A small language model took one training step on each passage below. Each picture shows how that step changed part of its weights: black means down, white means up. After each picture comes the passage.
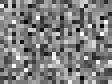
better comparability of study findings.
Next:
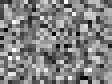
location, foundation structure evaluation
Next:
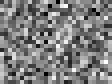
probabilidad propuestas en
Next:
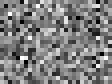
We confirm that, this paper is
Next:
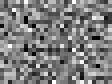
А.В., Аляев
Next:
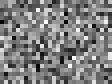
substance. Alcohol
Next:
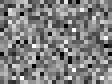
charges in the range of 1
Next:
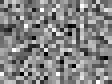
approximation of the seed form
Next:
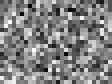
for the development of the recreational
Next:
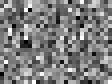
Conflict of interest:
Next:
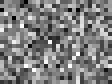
foreign bodies.
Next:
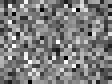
o'quv muhitlari
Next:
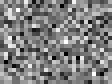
quality in IIoT systems.
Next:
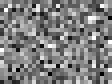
than 96% of the
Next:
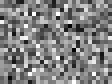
adsorption conditions were identified as
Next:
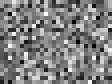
para sua disponibilização?
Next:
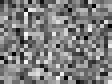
provide expert judgements on
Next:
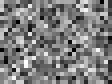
texnologik jarayonlarni boshqarish
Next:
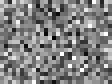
traditional melodic instrument.
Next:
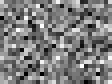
Yeşil finansal
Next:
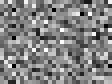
Ciało pokryte
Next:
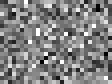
на улучшение
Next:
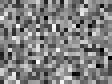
ta'lim tizimlarining texnik
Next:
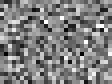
impact on infiltration water that
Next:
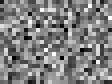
Nacional de La Plata
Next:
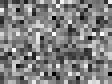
Learning" is aimed at
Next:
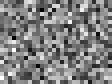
of the present study was assess the
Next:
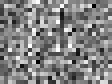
resulta muy natural para los
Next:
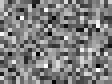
eager to follow the lesson
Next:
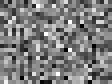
load on students' working
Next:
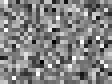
measure pure CPU performance.
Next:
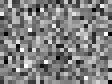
sifatida anglash; -
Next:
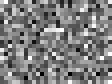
is typically a temporary
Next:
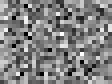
именно в том,
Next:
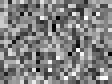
ayant un intérêt dans
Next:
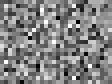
toutes le même
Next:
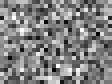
of Sissala East
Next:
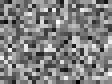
hasta un máximo de
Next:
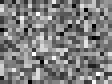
and R47H^{het}
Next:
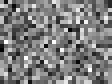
of Ukraine “On
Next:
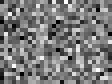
Vereinigungen: Aus den
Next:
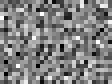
них визначено
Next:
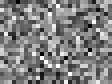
three dimensions is essential, even
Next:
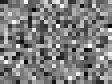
Respiration Tract
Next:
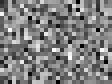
increase in the development of physical qualities
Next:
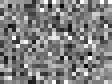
chiqqan. Alisher
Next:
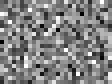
bo‘yicha oliy
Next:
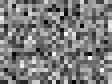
mastu baxtiyor.*
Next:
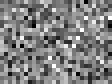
Lei X., Xu P.,
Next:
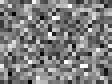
turoperatorlar uchun
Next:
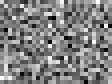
published by Transplant
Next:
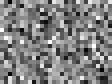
will choose quantum language as
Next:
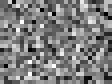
which will be provided using a
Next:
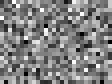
for agricultural sector.
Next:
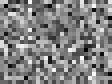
(LBP) operation that
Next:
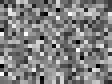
then concludes whether the
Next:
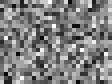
glass transition temperature,
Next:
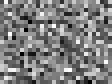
Newfound Harbor
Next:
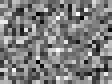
questões é importante
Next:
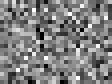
PV cell temperature, thereby
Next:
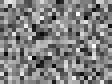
mixed with other feed, consumption
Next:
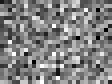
оплаты труда в
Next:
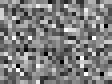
haqiqiy muhandislik
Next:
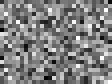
Ecosystem NEANIAS
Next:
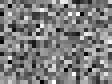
que qualquer democracia
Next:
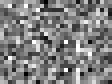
up to some limit likely due to
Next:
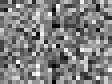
the technique to be used will depend
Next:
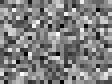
the traditional urban spaces and
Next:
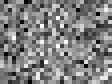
heating the blend at least
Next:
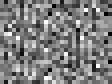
करते –
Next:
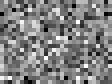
FOL – folinic acid
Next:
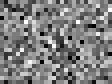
en una herramienta
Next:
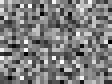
Qiz bolalarning bilim
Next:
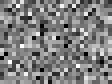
la interculturalidad en el
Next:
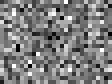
informasi yang berkaitan dengan
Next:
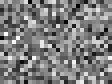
soluzioni imposte •
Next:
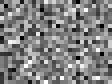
yetuk shaxs
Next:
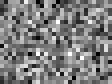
bullets to humans,
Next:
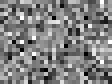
lado, é muito comum
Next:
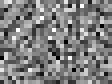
of the data existed.
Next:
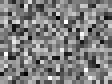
member of several similar specialized
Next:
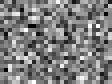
How many times in Hospital
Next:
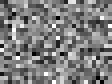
внедрения ИИ в
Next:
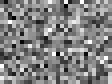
AND GIS-MODELING
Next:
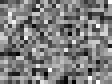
longer duration of the disease in
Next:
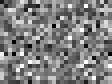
a aula. Portanto,
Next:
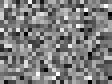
requires skill and practice and
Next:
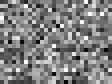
long-standing use in
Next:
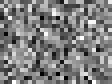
da Saúde, por
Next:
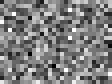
in salted egg. D.
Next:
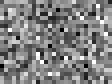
entre la gestion des crises
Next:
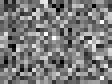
öğrenenlerin b1
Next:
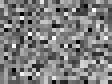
en orderuitvoering wordt
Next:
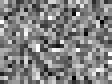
firms generally gain
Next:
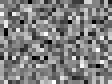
qaratmoqda. Agar
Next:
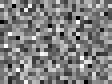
viloyati Xiva
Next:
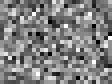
possess any known health
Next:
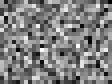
of the converters topologies
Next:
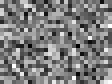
dengan praktik internasional
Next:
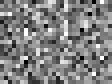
[5,6]. This paper will
